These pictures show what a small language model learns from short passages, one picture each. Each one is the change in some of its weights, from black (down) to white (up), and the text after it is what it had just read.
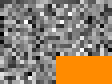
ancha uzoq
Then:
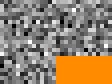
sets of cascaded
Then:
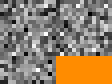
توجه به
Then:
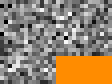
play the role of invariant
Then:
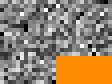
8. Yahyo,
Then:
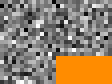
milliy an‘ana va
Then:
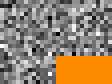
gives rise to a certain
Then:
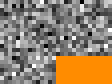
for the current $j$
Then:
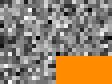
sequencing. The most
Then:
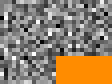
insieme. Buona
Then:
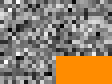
turistlarni ma'lum
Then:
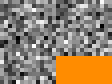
regions and provides an approximate
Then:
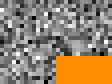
necessary calculations increases steeply
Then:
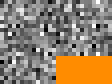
prerequisites the
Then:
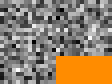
jet $E_T$
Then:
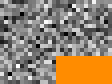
va kuchayib
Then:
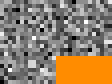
d^n x$. For
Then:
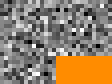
образовательные программы
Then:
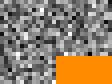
when the drift velocity
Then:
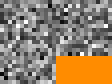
To see if there is a
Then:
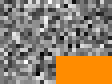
и отечественный
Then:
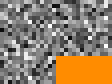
de saúde, por
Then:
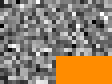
Gonçalves e
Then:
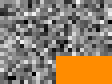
its apical oxygens
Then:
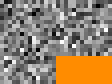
integrated luminosity of
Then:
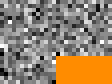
a thermal moment in the
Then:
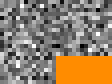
LMC for a stellar
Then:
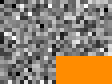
met het weekblad
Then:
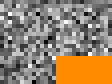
rates depending on the
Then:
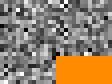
for $\|\theta -
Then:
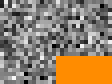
qui a contracté le
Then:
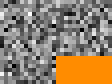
level. (c)
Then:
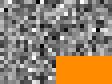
of potentially exposed
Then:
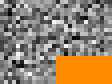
і джерела
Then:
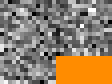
surpreendente e
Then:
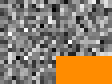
of the numerical precision after
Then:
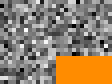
the number of pseudo
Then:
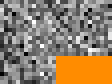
el funcionamiento general del
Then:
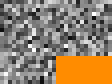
va geometrik
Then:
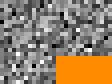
approximately linear relation between these two
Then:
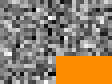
сам населенный
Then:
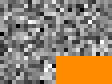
the standard deviation is equal
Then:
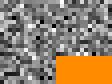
o CEMPRE da
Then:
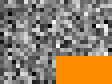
Mapping by direct
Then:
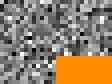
планки, а не
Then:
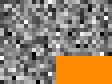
bilan o'quvchilarni
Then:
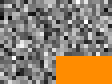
emission from the central source.
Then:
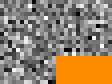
se refiere a la
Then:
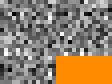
conjuntos habitacionais;
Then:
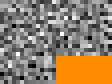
Image - Number of
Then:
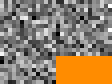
murallas de
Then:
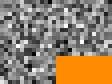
sus propios programas de
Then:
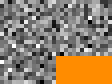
in the educational process requires
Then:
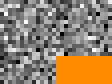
School of Mathematics and
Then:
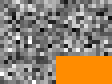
actually expect to have
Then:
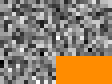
history and the observations is quite
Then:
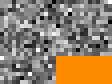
chaos generation.
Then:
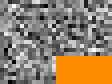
h}}$, Panel
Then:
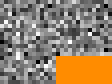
adabiy merosining muhim
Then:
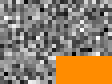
borliq narsalar
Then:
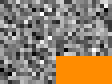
Ferreira in following
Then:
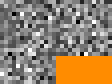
textos desde su orden
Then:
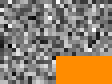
object taking values in the product
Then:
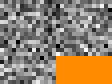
providing care to the
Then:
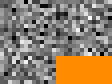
Through Recognizing
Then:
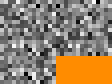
the volume of the grains
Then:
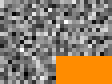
relations. In short, in
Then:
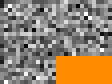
energy included. Thermal
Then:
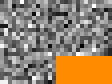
como um sujeito
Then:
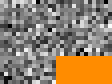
soyadı -
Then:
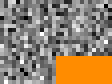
controle** over hun
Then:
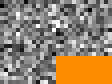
a carbon star. The difference
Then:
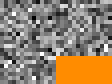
observations of binary inspiral
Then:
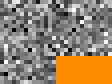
it appears that cooling
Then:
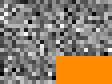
repercusión sobre
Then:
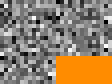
this abnormally large
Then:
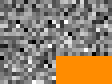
be later normalized. In the
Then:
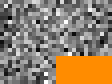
ORA USARB
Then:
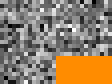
into power laws for the
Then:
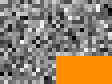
corotation radius, and
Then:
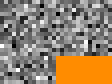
and $E_{\rm
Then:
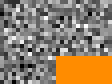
profundamente transformada por
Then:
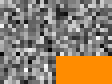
spinodal decomposition generally
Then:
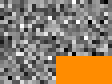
correct the timeline of
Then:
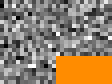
частей организации формирования
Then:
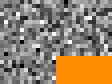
are weak, and the
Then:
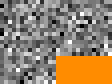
the molecules that constitute
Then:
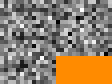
is the main idea of
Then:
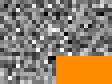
direct derivation of Eq.
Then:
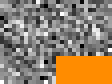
les applications industrielles
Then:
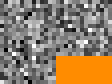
z_0)$ in the
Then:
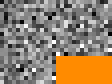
cabe decir para
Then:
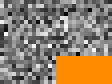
explain cognition. This
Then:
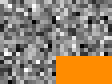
por estimular a produção
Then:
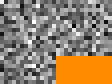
(DOP) is
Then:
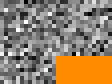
построению общественных
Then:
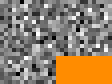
Phys.\ Rev.\ {\bf
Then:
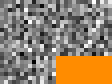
and synthesis; comparison
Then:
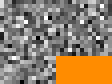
freight segments,
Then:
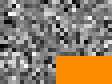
$\d$-function is
